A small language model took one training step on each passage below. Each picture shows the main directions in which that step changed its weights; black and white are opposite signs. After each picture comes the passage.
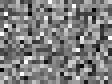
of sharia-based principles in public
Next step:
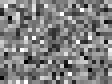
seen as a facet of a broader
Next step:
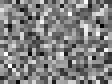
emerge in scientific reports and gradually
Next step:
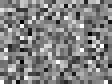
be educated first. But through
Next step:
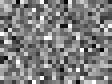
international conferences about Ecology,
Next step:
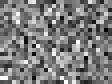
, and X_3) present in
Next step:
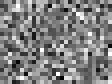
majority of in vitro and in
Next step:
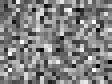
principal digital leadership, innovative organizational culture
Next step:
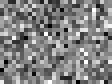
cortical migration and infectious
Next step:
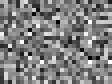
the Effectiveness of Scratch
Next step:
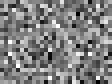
as an update after the publication in
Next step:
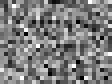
18.3 Soil classification
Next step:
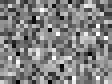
has been reported previously by our
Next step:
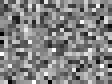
35% for girls and
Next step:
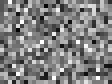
project should be ready to take as
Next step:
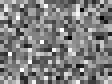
distributed state to the two dimensional
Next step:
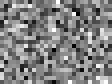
Section for Material Temperature using
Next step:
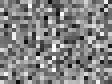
of students and their provision of school
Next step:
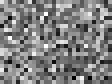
fields of manifestation it is possible
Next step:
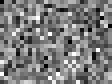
mg/g, which was approximately double
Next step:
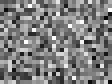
storage systems. However, challenges such as
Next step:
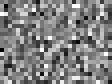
crinoid ossicles and
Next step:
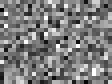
of less than -10dB
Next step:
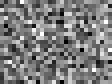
in principle, some may perceive difficulties
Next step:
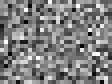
social, economic and psychological fabric of
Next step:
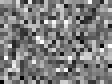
*Inthars'* symbolic
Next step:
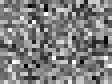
Upon arrival at
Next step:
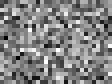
(d_1) and between the
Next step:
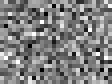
where the conditions or consequences are also
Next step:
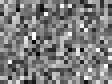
been used here, is in terms of
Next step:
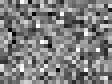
the language structure. As you know,
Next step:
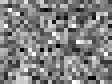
results is permitted. We formalize
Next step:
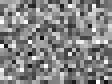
14 patients were operated at L5
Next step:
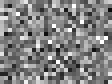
is an index spanning the
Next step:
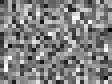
ground owing to a mechanical system controlled
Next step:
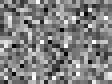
producers" and "data
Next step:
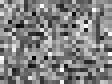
combustion is one of the
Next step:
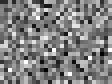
0 \end{aligned}
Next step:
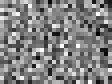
is therefore of high relevance in domains
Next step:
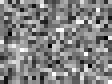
using periodic boundary conditions. The results
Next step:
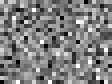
contribute a great deal to our understanding of
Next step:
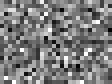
field without realizing that this practice would
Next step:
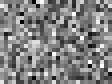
second way is to dedicate a
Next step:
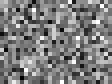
assisted by medio-lateral
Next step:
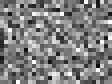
DL packets were TP.
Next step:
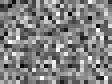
al., 2019). The development of a
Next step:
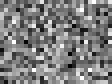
chemical sensor, fluorescence
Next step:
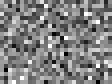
optimal partial method of a solution. There
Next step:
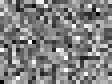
quantitative data were analysed using descriptive
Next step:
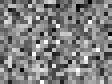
values also deteriorate along with the
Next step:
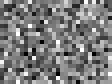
Vegetation indices Formula
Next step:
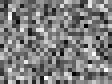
$(ah\nu)^2$ against
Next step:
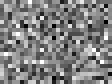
into diverse types of macroscopic bodies
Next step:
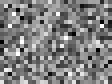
Research Press, Rehoboth,
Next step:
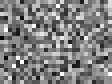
in agreement with the items on research &
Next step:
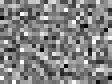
Forensic Expert Group
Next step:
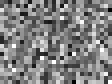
Gentamycin was used as
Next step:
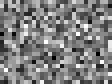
that were capable of recognizing &
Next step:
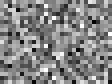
structure is considered. First, the results
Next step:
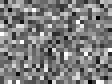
achievements in breeding for diseases
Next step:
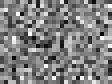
dirty job for urban students,
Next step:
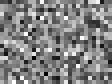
word frequency equal to 34.3.
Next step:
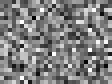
have a design-manufacturing,
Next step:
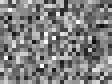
levels. When the parents will be aware
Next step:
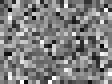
them make better decisions. According to
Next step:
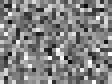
primary need (hunger) but
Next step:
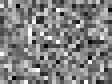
Euler's forward and
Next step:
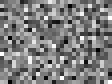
for pavements and various industrial
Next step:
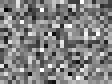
We had a training of 3 months and
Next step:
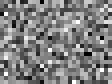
other on the form. If the space
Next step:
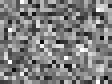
the quality of reduction are two very important
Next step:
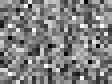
S, Kamat A.
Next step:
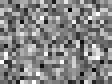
data generated in the project will be made
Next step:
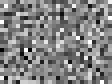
over time, papers across journals, most
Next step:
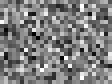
Plain Comunidades de
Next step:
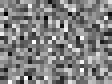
of a territory, its technological development
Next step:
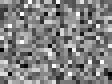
Bolshevik S.
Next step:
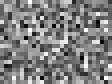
into clinical and subclinical
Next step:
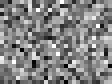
and it was like the doctor was
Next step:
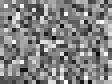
communicative function of irony in
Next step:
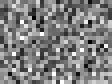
plan that accommodates the user
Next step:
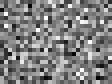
of essential oils of two
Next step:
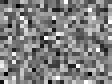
TESTING As we have explained
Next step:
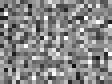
of forest tree seedlings is due
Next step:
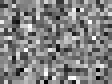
Area ,Fakultas
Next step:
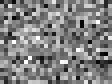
significantly distinct with different values. While,
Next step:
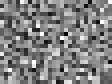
the System, an associate of
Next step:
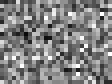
to the TV program broadcast
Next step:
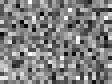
into the course design framework [6].
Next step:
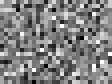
Engineer by Ramgate
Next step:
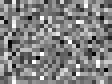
emotional competencies of individuals and providing them
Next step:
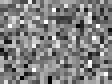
Chemical Research*, Vol. 41
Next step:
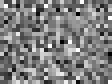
child. Most of the cases we found
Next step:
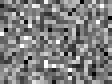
Gradually And Mixed
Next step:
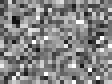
nmr study. The cyclic
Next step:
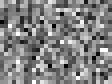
N, P, K dose
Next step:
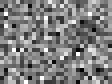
of the personal identity of violent
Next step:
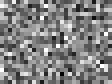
employment discrimination law initially developed
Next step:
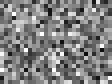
d) plan for conventional lab analysis &
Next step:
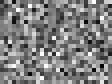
expand supply, in particular manufacturing,
